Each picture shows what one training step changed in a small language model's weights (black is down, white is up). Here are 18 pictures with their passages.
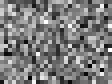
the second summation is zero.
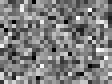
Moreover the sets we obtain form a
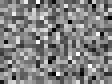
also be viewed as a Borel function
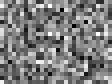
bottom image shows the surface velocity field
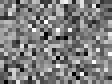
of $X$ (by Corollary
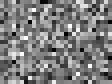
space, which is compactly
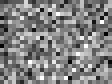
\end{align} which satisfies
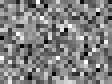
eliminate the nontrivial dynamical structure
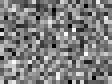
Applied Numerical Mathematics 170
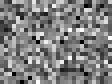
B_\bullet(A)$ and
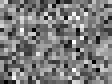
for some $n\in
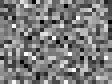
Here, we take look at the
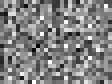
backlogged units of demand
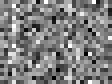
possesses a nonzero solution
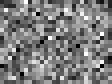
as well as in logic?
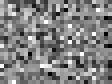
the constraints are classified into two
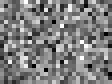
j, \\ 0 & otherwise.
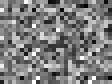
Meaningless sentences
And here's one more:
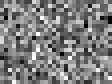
arriving at $Z$ or
